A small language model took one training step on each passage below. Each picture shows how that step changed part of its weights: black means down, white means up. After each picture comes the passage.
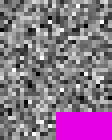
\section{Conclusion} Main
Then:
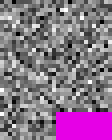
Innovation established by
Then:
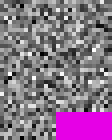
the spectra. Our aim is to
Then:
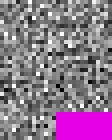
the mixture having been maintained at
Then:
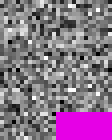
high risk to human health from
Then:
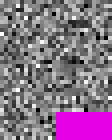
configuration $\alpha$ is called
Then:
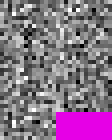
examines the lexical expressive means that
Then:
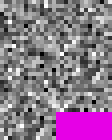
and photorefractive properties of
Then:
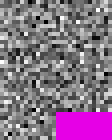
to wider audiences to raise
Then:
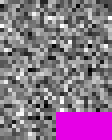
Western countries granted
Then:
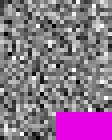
for ΔQ_s fluxes. For
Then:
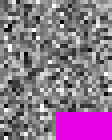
and processing large amounts of data for business
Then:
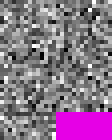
and benefits of Linked Open
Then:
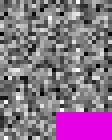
from our analysis was the scores of
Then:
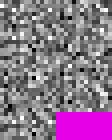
\bibinfo {pages} {129} (\bibinfo
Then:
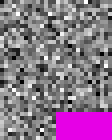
a unique position to perform such analyses
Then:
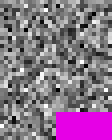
and the phases on this basis, thereby
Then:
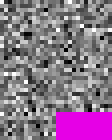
members of the Lamond lab for
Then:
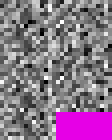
has been investigated in more detail in a
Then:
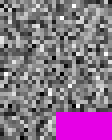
least effort to produce; as such,
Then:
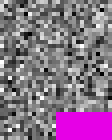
master equation (\ref{mast}) is
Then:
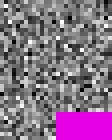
be generated, and executed. An
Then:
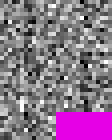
frequencies to its active users and needs
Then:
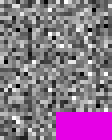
were mainly related to cell communication,
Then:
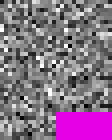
not necessary to introduce the required
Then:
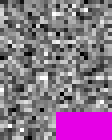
({\it A}) Energetic and
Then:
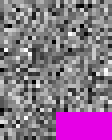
rise of social media platforms,
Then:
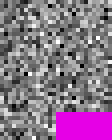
n)$ for some constant $c>0$ \\
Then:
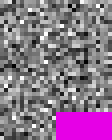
methods such as cleaning,
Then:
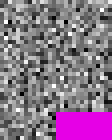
suggest that the existing ATP process
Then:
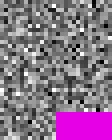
with negative index shows up gradually.
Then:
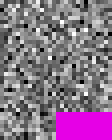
Professor, Department of
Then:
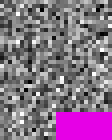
residuals $\Delta{}f$ between observed flux
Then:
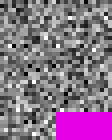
the HMW-glutenin
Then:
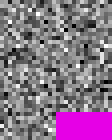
cheap provision of goods and
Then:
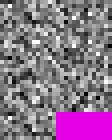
low-quality classes, respectively.
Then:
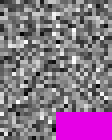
went ahead to try out stout
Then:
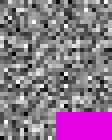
with its conventional bulk driven
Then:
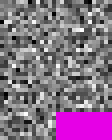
pseudocolor map of the intensity
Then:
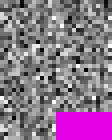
the Chernobyl tragedy.
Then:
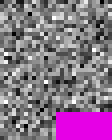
implement an iterative denoising scheme
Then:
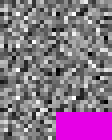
mean field calculation exhibits a
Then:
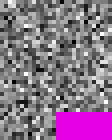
as the cluster head (CH) of
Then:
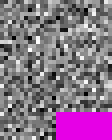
aspects. We have chosen
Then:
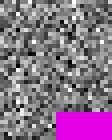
study, supervised machine learning
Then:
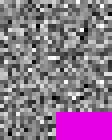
present multiplet probabilities. The
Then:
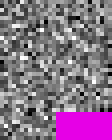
Train Server Image
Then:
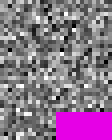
a 4-point response type scale developed
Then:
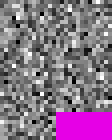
has a significant social and cultural influence
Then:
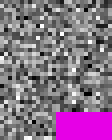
1$ gray level. The corresponding sensitivity was
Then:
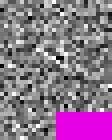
the data. N.P., M.M. and
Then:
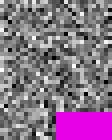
fever by assuming that the Warm sensitive
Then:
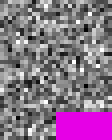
The essential hypertension was
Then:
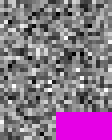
A-delta and C fibres to higher
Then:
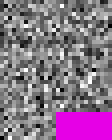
carbon-to-oxygen ratio
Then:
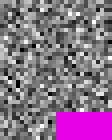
at the $2\eta(m)
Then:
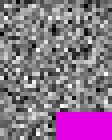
example, as a result of the refusal of the
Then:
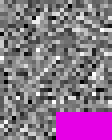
there are additional Ly$\alpha$
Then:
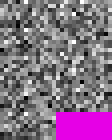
significant amount. $\Gamma$ multiplicity
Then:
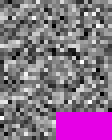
for determining the existence of the metastable
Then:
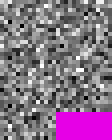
the design target rather than treating it
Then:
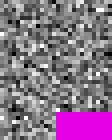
cm high × 8 cm diameter
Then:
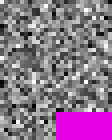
process of the English language can
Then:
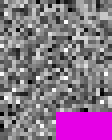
to the hydrodynamics of the
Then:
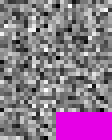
Rezekte Edilen
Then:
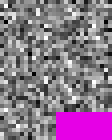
5). For instance, Santos
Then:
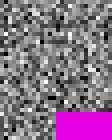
construct are correlated. Table 7
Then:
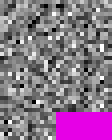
two RAG variants (naive,
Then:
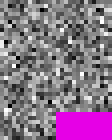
These difficulties are compounded by the
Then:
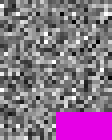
first uses the Saha equation and is shown as
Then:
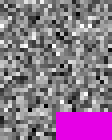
Egypt, in 1992, and the
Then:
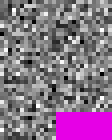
mechanical calculations and found that the
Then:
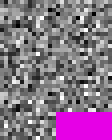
$R_0$ but this point does not
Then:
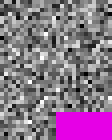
and its transatlantic domains.
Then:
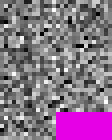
is heterogeneous even in specimens of
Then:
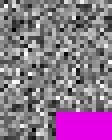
as the body's first line of protection
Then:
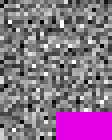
be produced, as can be seen
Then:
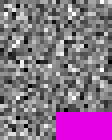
calculations and data. The data also indicates that the
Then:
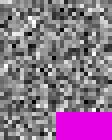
as the weights on edges, and employ
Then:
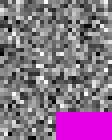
represent $\fsat=0$ to 0.5
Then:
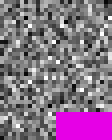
sampled countries. It then moves on
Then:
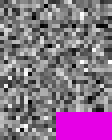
the H I synthesis of
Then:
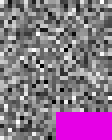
It is straightforward to
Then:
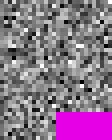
combining information from another \ac{RIS}
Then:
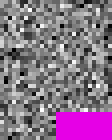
called the transition from industrial
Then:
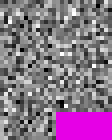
, defined as follows: $$T(z)
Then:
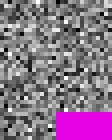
sophisticated attack setting. For
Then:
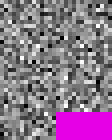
Greczynski, G.;
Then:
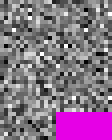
either in color or gray scale is
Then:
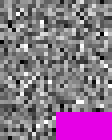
dynamic operation actions (mostly application
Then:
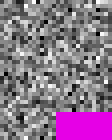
\alpha \right) :=\Theta
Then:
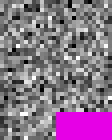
crop farms is the transmission of
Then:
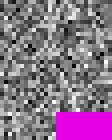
students' achievement and personal
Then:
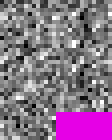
10000 iterations against the number of
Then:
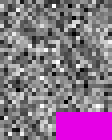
The universality of such Bose polarons
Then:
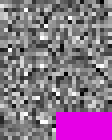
fixator group. Rasmussen's
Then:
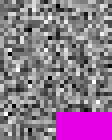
Positive and blank controls were
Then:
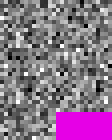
main point of the model was originally
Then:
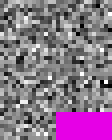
Investigation (MFI) Full
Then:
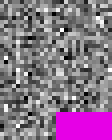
(SMEs). The interaction between
